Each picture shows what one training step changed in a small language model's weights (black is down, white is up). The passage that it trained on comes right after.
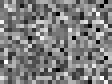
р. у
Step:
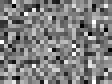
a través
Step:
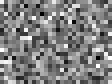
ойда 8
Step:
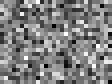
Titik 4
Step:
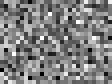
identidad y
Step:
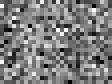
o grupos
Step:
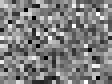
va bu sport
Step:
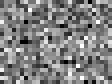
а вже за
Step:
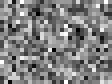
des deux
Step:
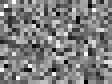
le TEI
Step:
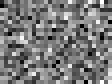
direta com o
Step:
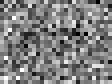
I will
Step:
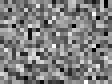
bu masalani
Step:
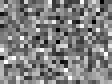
краси в
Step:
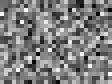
física para
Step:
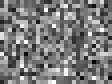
alte acte
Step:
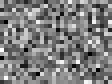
обучение —
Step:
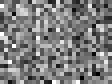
do aluno
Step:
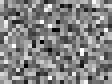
of state
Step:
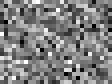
no hay un
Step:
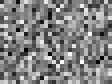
Arbeit mit
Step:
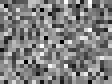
a que los
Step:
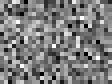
больного и
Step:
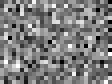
S, Tung
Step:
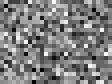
de ses
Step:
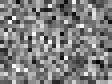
con función
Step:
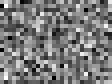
mismo que
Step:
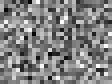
agentes y
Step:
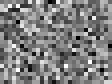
y menos de
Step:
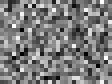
por querer
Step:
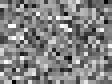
application of
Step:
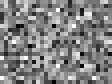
each item
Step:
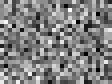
in the educational
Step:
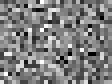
diciendo que
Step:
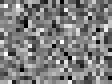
R. As
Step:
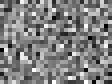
de manera
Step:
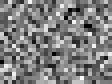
se busca
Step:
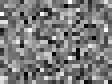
світу в
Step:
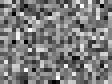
Har bir
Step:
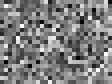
uchun jo
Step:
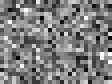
pois, não
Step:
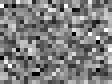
— pishgan
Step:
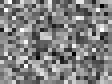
des opérations
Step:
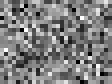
realizar a
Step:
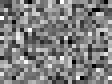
birlashtirish va
